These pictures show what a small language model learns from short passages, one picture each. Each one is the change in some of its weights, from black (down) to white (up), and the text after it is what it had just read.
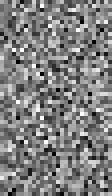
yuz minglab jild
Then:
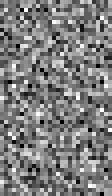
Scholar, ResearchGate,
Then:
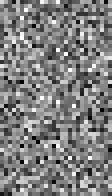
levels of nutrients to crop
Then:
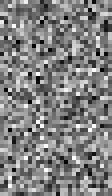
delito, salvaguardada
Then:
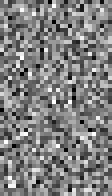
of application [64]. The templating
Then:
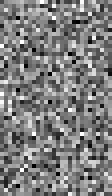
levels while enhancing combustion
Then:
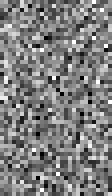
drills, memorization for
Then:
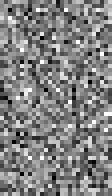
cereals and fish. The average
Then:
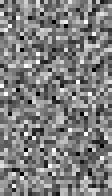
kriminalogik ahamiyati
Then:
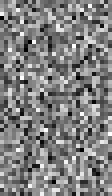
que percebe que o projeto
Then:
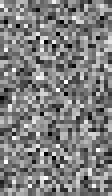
execution time and time for
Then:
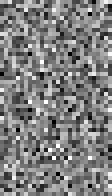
ensure even distribution of indoor
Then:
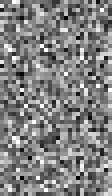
não é inerente ao seu
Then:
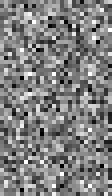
than written in C++ or
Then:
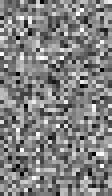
ministro da Justiça,
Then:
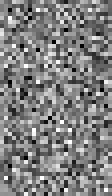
dem Handy. 3 Digitale
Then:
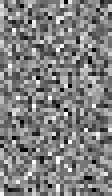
уз ичига олади.
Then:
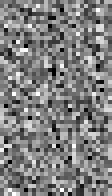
Government of the Republic of
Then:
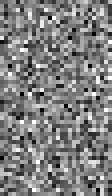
skin. Rice water and rose
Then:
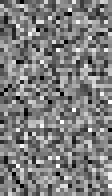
bounded, we are faced with
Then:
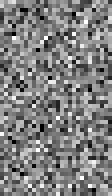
image. The noise reduction is done
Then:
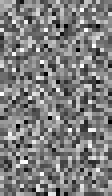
of multiple pressures acting
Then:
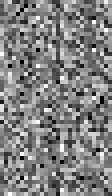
the World Health Organization.
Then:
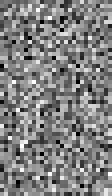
tenham afastado a aplicação da
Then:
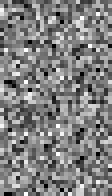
GGFCE, and
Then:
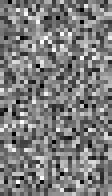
et al., 2011). O emprego
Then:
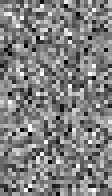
in this regard. That's why
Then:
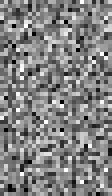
prédicteur des comportements
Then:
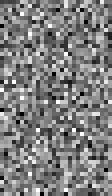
denotes a more similar match to
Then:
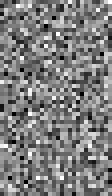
intended. Several implementation
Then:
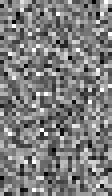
un área coherente e
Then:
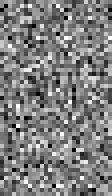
target. The focal point of the
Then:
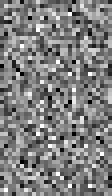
existing facilities and the future
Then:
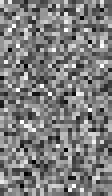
*Capsicum annum*
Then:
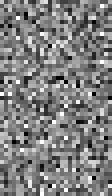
akademik litsey
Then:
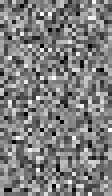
data, in turn, is generated
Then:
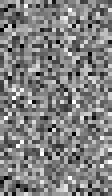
nanoparticles has become
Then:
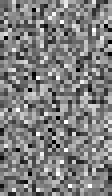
rinsed with deionized
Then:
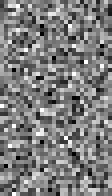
execução de emendas
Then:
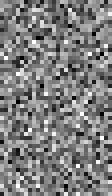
fungo em secretar
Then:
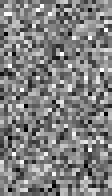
qadriyatlarning badiiy
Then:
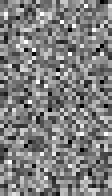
im deutschsprachigen
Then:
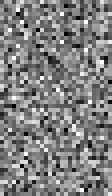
mean \pm SEM, $n =
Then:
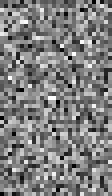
Худойназаров М.
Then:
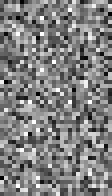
messages sent to the base
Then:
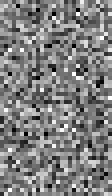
menggambarkan loncatan
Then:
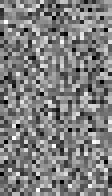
relationship between experiential pedagogy and
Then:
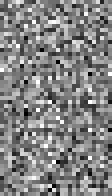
our studies, we had families with
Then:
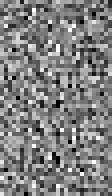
Інший приклад –
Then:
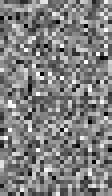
de maladie mentale.
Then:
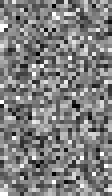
berimbang sebelum
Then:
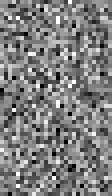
Ўрта Осиёдаги
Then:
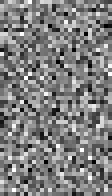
implemented. Locally, in
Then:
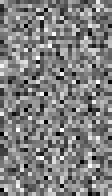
المزج بين
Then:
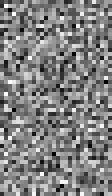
sifatini yaxshilash
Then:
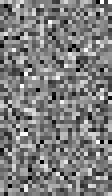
of three stages (institutions,
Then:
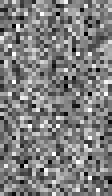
Laboratoire de Recherche
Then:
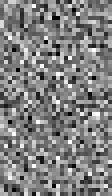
накладные. Склад
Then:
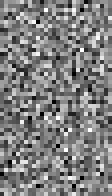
between the implementation of discharge
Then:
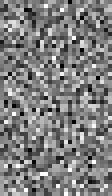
на зростання реального
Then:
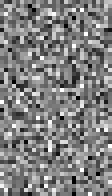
El cuarto capítulo
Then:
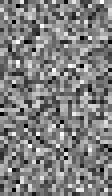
added gradually under gentle
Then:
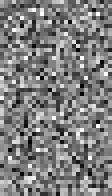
Nevada. Besides,
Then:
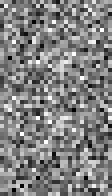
musulmon xalqi arab
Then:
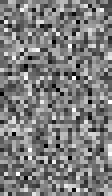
ionic concentration, many other types
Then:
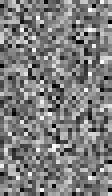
sistem pendaftaran online
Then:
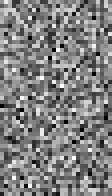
types of Symmetric-key
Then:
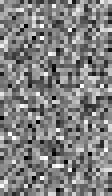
o'quvchilarni o'quv
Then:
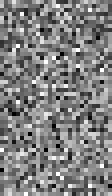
discovery; traditional medicine
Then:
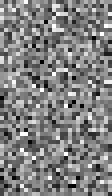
of RLZ was *not* that
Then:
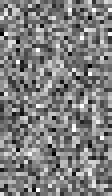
Tachinidae) subjected
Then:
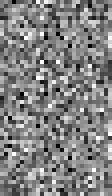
learning by experimenting with their environment
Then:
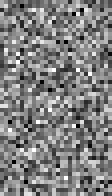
gesendet. Somit
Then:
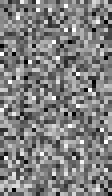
iletişime geçen
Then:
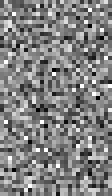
Cumulative Mean 3.6
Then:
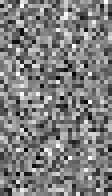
has no conflict of interest to
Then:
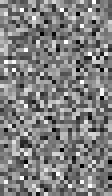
from fossil fuels to
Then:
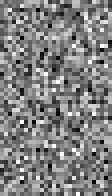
ham o'z ijodiy faoliyatini
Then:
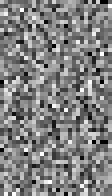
a free text field for contributor
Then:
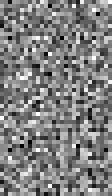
reliability. 4. Calculation
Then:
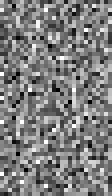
susceptibility of the individual to
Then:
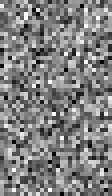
ma'lumki, bu
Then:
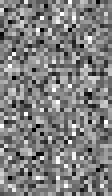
баён қилган.
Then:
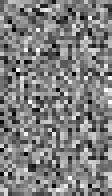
new field of application that can be used by
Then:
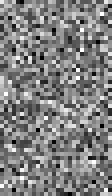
et al., 2014). Methods A
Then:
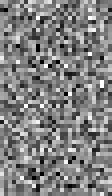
the input *place*:
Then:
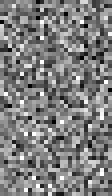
va mijozga uning
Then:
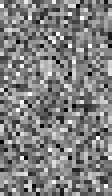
is suggested that the essence of the
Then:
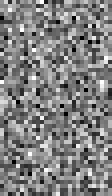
de Nederlandse havens
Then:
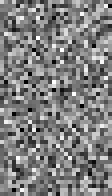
xuddi shuningdek
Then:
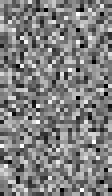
counts and tag labels extracted
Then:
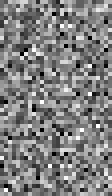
Bimonthly Requirements
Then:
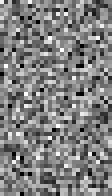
Fargol Mashhadi
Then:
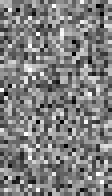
454 من القانون
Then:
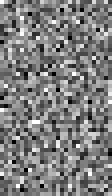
season or flood events
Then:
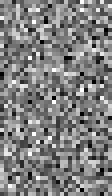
E., Dixon P.H.,
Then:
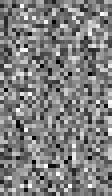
of development of the information society is
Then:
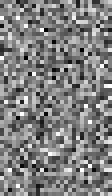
v glavnem ustanove
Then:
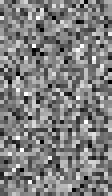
"F" rats also received
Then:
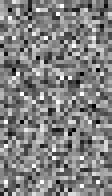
Bhutan. *International
